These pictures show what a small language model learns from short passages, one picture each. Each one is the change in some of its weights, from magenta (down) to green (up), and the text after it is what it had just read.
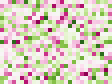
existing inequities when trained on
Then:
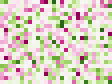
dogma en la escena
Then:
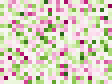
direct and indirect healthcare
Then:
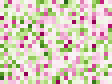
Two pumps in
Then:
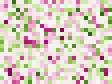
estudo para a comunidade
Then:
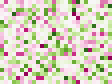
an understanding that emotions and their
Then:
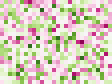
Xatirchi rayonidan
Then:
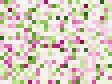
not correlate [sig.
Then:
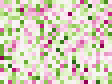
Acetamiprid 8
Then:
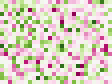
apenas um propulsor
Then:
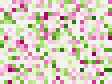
rely on GiveWell's
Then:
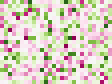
endured hitherto
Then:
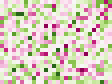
seu ambiente externo.
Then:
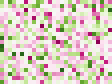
is needed to assess the level of
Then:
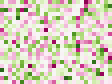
hablar propiamente de
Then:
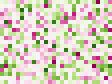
size and location of the NP
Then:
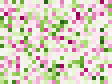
(ENT) son la principal
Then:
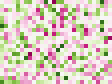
the tracker data. Data are
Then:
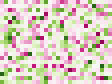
paralela naquele
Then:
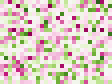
РФ (Причинение
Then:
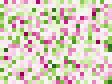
develop it. TVET delivers
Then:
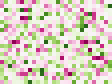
agrarios en las Salas de
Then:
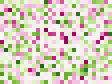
and 2 pairs of black
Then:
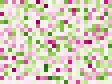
Decentral, open,
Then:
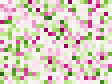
Ministry of Agriculture
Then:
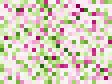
the isolation and characterization of
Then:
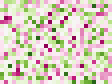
bermanfaat bagi
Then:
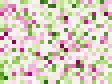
FIR filters were used for design
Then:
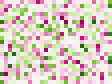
needs to be set as reported by the
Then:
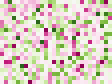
at monumental centers.
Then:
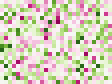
Learning and Technology*,
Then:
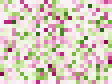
mukammal ishlangan
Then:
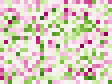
Pelatihan *Learning
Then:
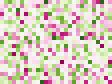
tilga olinadi.
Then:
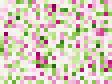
employment in the context of economic
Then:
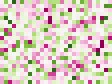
adulte : Nous avons
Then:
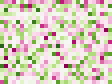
presentan a continuación:
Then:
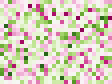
applicable to any monotonic
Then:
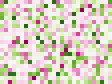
in allergic asthma.
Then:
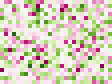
6, it can be seen that
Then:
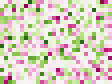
(45). The renowned
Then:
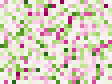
not been as widespread in
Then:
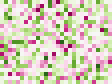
middle Eastern
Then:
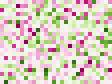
bandlik holati va
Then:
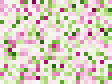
the end of the 9-month
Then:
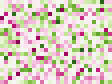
2002]. Seeking to provide
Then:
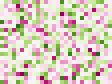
which are less than 100/N are
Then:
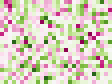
server (cloud), after
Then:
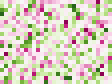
de consciência de nossos
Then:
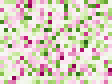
ends with short group presentations
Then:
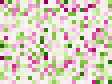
kommunikatorlar; -
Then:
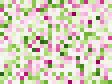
Supporting Information
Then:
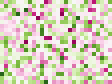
in round $\langle
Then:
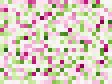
atomic absorption
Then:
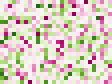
affirming the priority role of
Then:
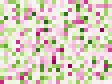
misraga yaqin
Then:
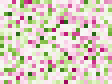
and then summarising them by
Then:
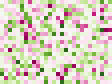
arisen under very different selection
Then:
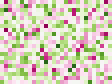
Secretaría de Educación
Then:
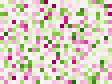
education and didactic technology is an
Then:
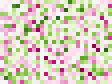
The benefits of the customer
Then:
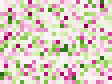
era of globalisation must be
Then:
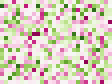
bir qismi Sibir
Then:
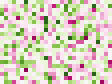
bu raqamli texnologiyalar
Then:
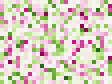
informação deficiente)
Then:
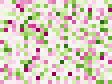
with fever, malaise,
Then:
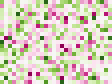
incorporate FAIR
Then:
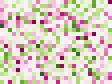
performing a flapless
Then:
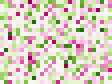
impactos positivos em
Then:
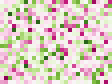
prakse u analizi
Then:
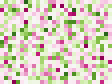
probability or level of significance
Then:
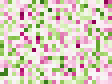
by identifying the objects in
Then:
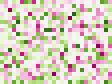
both healthy and co-opted
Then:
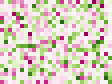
– qishloq,
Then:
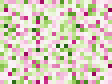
of ICT& AI as
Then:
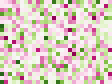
was not considered the ideal solution at
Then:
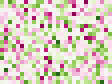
in multiple approaches to assessing
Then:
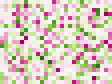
does not change, in each specific
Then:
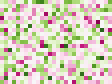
section where they can post their
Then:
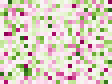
body of works. With
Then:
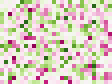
above vector identity for this
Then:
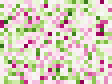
PRODUCTION AND
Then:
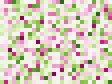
ishlab chiqarishga
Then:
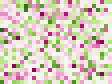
workflow to generate
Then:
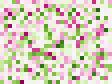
Europe and sometimes live in other
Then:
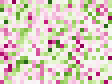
result does one obtain deterministic classical
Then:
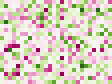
and staff. This approach will
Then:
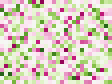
of Science. Additional sources:
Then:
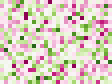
medios digitales incluyen
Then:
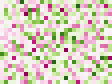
As shown in rule 1 and
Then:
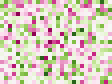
disruption—using public transport
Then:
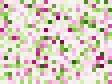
asosiy eksponatlar
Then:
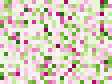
katta maydonlarni
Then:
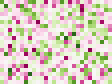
his exegetical analysis of this
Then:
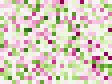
cities is one of the
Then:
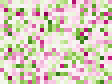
legislation governing
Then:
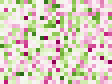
³ Department of
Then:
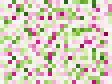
PLANETA .
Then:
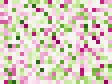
n -th embedded point,
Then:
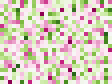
the PV systems. Variables
